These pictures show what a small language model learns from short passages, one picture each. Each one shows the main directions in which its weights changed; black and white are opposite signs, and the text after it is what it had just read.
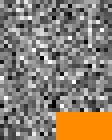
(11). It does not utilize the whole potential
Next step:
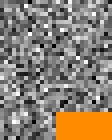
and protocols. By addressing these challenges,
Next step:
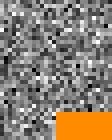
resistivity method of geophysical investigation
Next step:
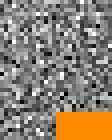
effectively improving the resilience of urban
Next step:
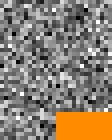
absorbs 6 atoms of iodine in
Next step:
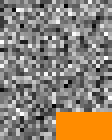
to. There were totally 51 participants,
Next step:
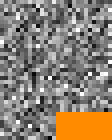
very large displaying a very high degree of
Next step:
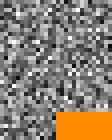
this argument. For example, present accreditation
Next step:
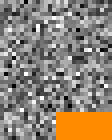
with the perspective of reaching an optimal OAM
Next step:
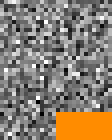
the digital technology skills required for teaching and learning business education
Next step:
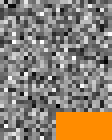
than a direct threat. Do content creators
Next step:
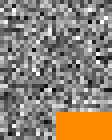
d'Ivoire. ³
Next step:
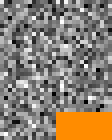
50% flowering Plant height (cm)
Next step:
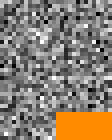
Gelatin. Cr''' available
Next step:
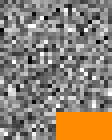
and ALT enzymes serve as
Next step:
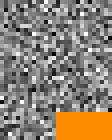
6 (in Syriac with Latin
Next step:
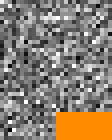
the most preferred analytical technique for precise
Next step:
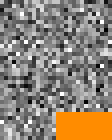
understanding stage, there is needed to extend the
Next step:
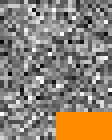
feeding a copper sulphate/
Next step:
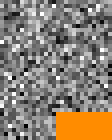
a variety of methods. Offshore
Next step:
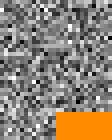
colored original images and correcting their quality is
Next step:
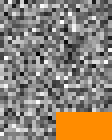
to develop a certified Excel tool for
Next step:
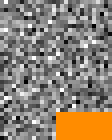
\mathbb{R}^{N \times
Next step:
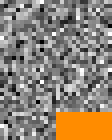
theoretical sunshine hours for each month and
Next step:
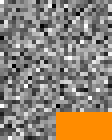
and the Quest for Harmony*
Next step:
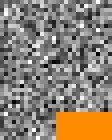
concentrate diet and supplementation with a
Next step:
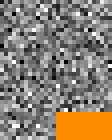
application seems to be safe; furthermore,
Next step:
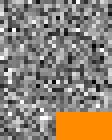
and critical thinking while eliciting information from personal
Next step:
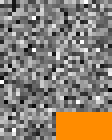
Nigerian banks and industries.
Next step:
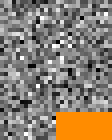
the same weight. As an example, we are
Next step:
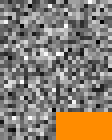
geometrical nonlinear deformation of
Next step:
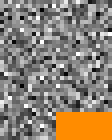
pesticides as an environmental factor can
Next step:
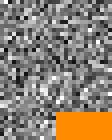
represented a cohort of 346 respondents.
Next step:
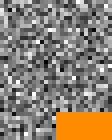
and mineral precipitation and affect biological
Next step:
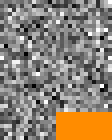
to minimize the threat of other countries in an
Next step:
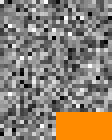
informed strategies for strategic resource allocation. Research
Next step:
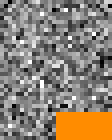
viruses. ***Stress management:** by
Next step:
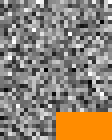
imperfections such pre-existing
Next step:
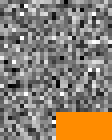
collaboration, driving innovation, and finding
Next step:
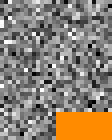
inclusion complexes may self-assemble in
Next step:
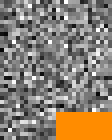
(UGA) that eliminates the need
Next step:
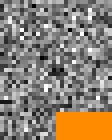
better grades in our class than most of the other
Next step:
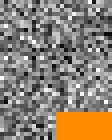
has happened. With this, we are
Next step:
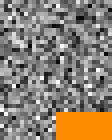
where L is the total contour length of the
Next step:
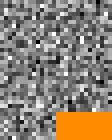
human cadavers obtained from the Department of
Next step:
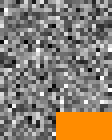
the Back-plate. The outer
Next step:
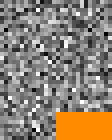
is generated [13]. B.1 Cooperative
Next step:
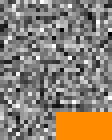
traffic management should also be strengthened during
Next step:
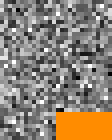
and the current digital revolution have led to the
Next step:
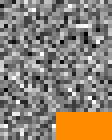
learning via standardized examinations and objective measurements
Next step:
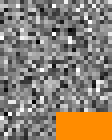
mnestic, intellectual) activity
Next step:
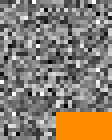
within the previous year. The rate was expectedly lower
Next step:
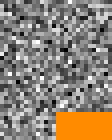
E_F , maintaining a more ordered
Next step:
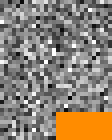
particularly through visual art activities, has long been
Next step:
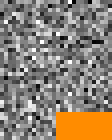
Capital Income: The Great Tax
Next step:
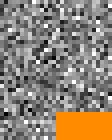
be used to guide therapy as it is
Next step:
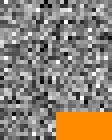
proportionally with an increase in isentropic
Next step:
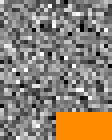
analogy to physical capital or financial capital
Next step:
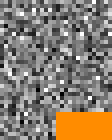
can be summarized in the following question: What
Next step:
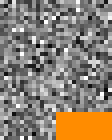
C Cr Co W Mo Al Ta
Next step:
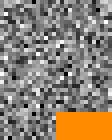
justifying the observed carbon abundance in
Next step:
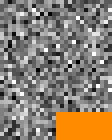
American economic review*, vol. 62,
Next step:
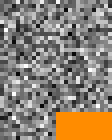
savings and invest in shares, it leads
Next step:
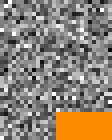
appearance, texture, color,
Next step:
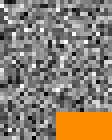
it is only the strength of human deliberating interaction
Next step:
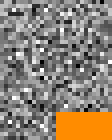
genre is carried out by such scientists
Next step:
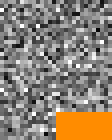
not depend on anyone else. 2.3
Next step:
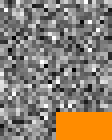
3 records for each quantile of each
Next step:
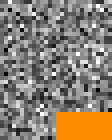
with unsaturated compounds belongs to
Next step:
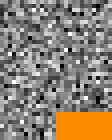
past. However, the continued neglect of
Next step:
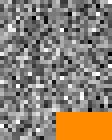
NPOs advocate for social change and provide
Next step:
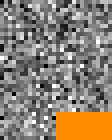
phase of the flight to -6.5°
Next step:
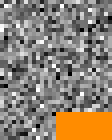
was covered in dissertations. As a
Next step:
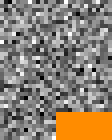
is non-linear and shows the low-level
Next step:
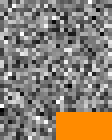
uniform distribution is equal to 2000 for the signal
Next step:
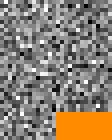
(**D**). Daily ethanol
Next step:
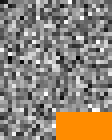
the former and the later Sassi
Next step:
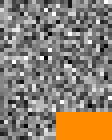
Fig. 1, consists of a fiber
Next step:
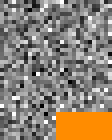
construct a phylogenetic tree by
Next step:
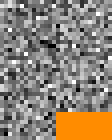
methodology to estimate the uncertainty of
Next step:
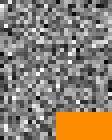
informed of events in the country/world.
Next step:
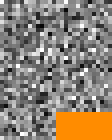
abundance testing revealed that several species were significantly more
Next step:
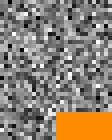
quantitative research in the discipline. However,
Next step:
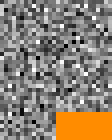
ability to process information in general more than details .
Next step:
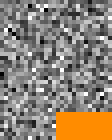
investigate the effect of workplace ethics on the
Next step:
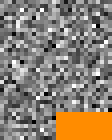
Canada). Analyse des
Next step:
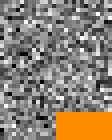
car wash and sell conventional fuels
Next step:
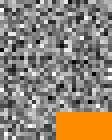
for the result. 3. Result and
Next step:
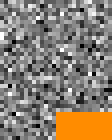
increase in the hourly 618 PM_1
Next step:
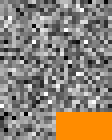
analysis, we realized that in some cases it was
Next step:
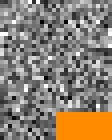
Augmented Reality system for model presentation
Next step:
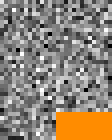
F. "Estimation of Soil
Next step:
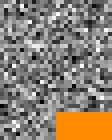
study area; therefore, 187 teachers were
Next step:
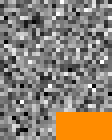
metal complexes, including the various transition
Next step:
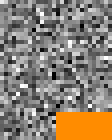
intervention. Once improved, this change is implemented in
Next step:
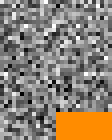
adjacency matrix N(E) for the relationships
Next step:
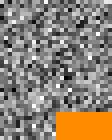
Java-based components designed to facilitate application
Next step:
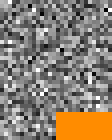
the most significant characteristics of scripting languages
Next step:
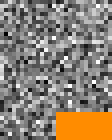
networked entities. - Aggregate work items
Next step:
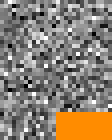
of biopharmaceutical products in
